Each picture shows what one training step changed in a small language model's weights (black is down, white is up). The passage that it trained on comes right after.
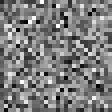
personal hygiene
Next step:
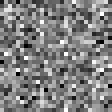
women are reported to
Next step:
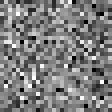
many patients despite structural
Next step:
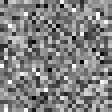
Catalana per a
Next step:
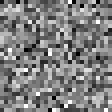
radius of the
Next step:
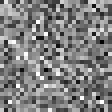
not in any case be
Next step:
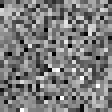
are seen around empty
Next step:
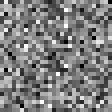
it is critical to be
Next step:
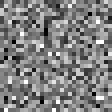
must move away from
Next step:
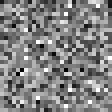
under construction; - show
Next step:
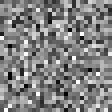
develop products in a
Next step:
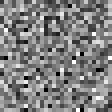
was originally
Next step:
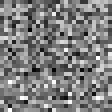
to the modern conditions of
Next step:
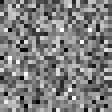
higher values in patients with
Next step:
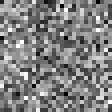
in this study.
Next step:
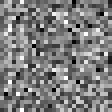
institutions. This paper
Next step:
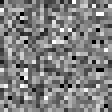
had higher prevalence
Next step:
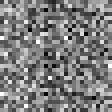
the child return to
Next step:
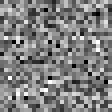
the authorities for further
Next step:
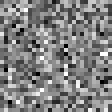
on a CQA
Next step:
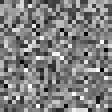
linked their ability to
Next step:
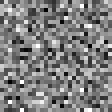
the survey, we
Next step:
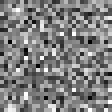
network of mediaeval
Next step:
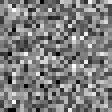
audit process, both
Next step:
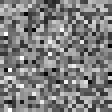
for many national and international
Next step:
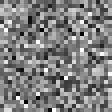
of updating the
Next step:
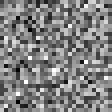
used as green manure
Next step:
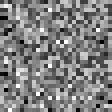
Section 4 describes the
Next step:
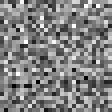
task. The word
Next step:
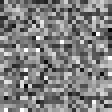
natural light and certain
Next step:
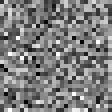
their community and the
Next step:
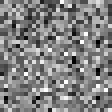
that the lower height
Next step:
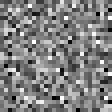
FBG. The
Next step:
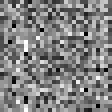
approximation for the
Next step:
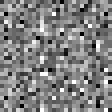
significance of the structural relationships
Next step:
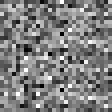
alternative feeds in
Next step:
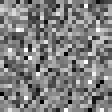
at odds
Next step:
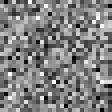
and Risk
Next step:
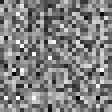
which have single specific
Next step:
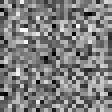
employee product. This
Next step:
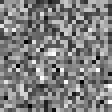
and textual competencies
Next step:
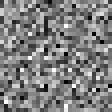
is also regarded as
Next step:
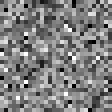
including premature
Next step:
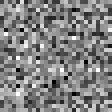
computer for gray model
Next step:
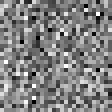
between. It reflected
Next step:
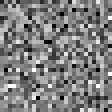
5. Technical tools
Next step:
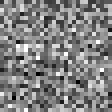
was having leaking
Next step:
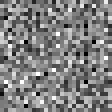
Institute of Medical
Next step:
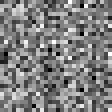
system (van
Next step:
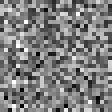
the statistical community.
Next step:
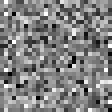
Dr. SN
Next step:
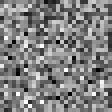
for farmers choosing
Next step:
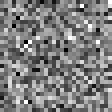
management of Systemic
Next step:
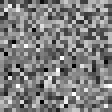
initial increase would agree with
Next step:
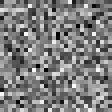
parents were grown
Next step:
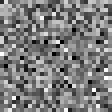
as pH,
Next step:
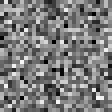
it has been removed
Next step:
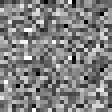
make more trips which
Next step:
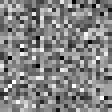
groups. The mean age
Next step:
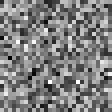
in the wake of
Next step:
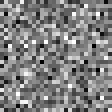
compared with the Eigen
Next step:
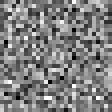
Physical Education).
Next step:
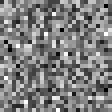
as the reduction in
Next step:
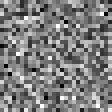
Because LD
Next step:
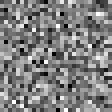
The distribution according to
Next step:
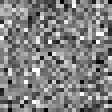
of fruit bats
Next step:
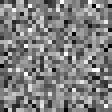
approach is adopted by
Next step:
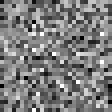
teach and its
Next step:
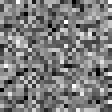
A, Hamid
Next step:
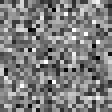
but the mechanical research
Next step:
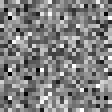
NLP and
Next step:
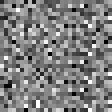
nationals about climate change
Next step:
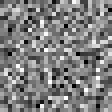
network. Grey
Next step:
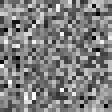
can play back during the
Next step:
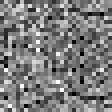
sound and video
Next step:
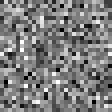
peak current, which
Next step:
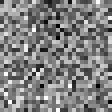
in the following tasks:
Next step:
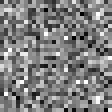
the ten items that
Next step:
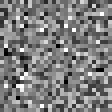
There is also a relatively
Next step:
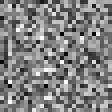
first stage are regarded
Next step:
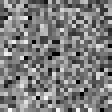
Area and inform global
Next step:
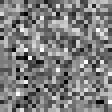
described in and nor
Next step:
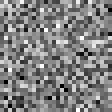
variables. career development
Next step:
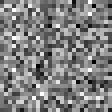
systems approach in this
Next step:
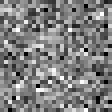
the lack of detailed
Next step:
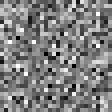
of a distilled
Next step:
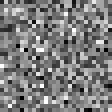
sad, cannot be
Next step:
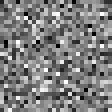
, then the current that
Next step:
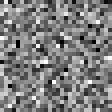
it does, the
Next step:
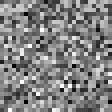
for the two types of
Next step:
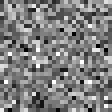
small business, a
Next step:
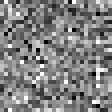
both anatomical
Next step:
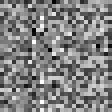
number of scholars
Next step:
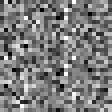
c'$), under
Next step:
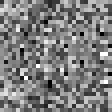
in the CFRP
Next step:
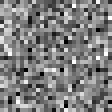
of 300 students from
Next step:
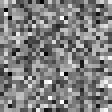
to FMCG
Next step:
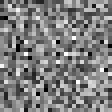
European initiatives to
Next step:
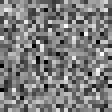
the rules are observed
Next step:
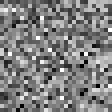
enzyme was
